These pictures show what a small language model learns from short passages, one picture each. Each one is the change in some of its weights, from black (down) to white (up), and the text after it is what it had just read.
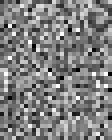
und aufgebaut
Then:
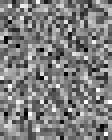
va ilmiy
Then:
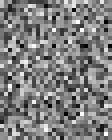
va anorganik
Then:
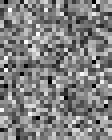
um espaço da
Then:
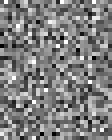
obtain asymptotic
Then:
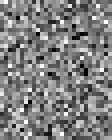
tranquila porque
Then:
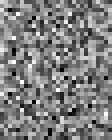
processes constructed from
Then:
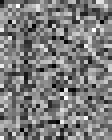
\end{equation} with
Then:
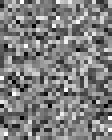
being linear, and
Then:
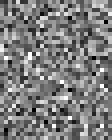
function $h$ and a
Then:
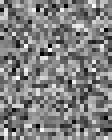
collects the
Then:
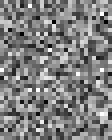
applications, in the
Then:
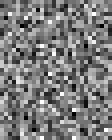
skills and
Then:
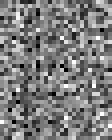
by \[{\tilde
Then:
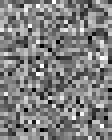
approaches, in
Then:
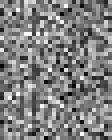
que el concejo de
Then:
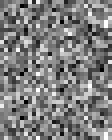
Finally, the constant
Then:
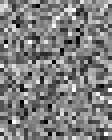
going to prove
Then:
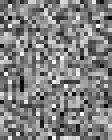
in an obvious
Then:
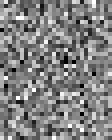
that there exist a solution
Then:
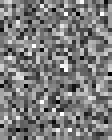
have that \[ A =
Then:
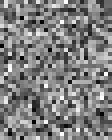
no fue posible
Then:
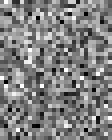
não contaram com
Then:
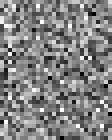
densest possible
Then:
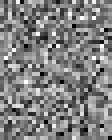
column $i$
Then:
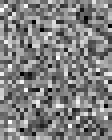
i ruoli di
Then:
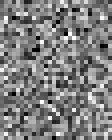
of integers},
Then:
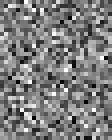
$\Bdd$ denote
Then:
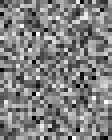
principio; y
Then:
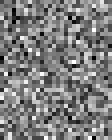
for particular nonlinearities
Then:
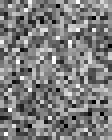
For the generalization of
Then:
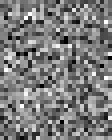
framework and
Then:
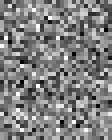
otros. La
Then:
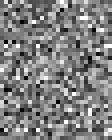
the investigation
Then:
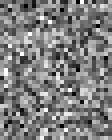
suppose $X =
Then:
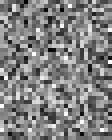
Equating the
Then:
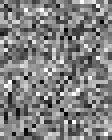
annihilator of
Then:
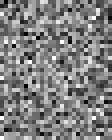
Consider the following ideal
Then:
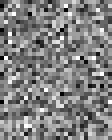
expression is of the
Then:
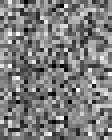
where \[ \Delta
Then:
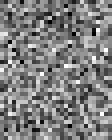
is usually too
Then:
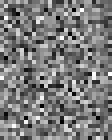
\setminus Y$.
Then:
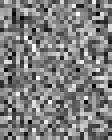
bir qatorda online
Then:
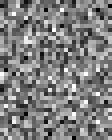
working method of
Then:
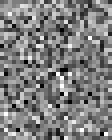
technique, in
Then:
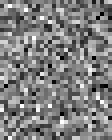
as variable diffusion
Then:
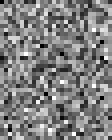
that $i$ is a
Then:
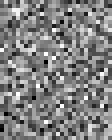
Asar. “Per
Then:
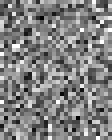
handelt sich
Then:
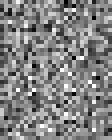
by letting the action
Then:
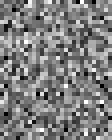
extends the
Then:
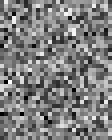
standard notation.
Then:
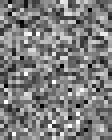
dos professores
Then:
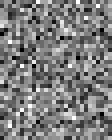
do not depend of
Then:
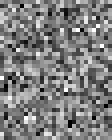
be explicitly
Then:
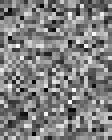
and two-dimensional
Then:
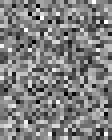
is quantified
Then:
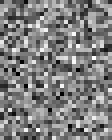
two with the method we used
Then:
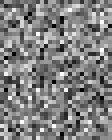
în procesul
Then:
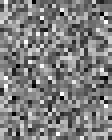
comments of three
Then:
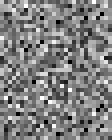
$a$ and a
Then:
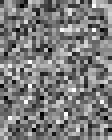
evaluated, not only
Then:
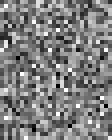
машин з
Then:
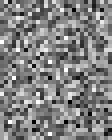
the continuous version of
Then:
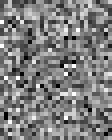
be a positive integer.
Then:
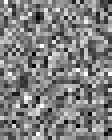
and the maximum
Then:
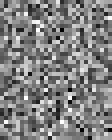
reduction sequence. If
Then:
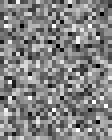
serviços para se
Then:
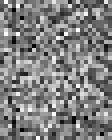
Definition} The pair
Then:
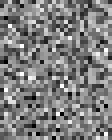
или див
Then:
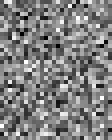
arising in the
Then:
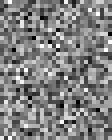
a heuristic
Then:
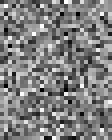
is a composition of
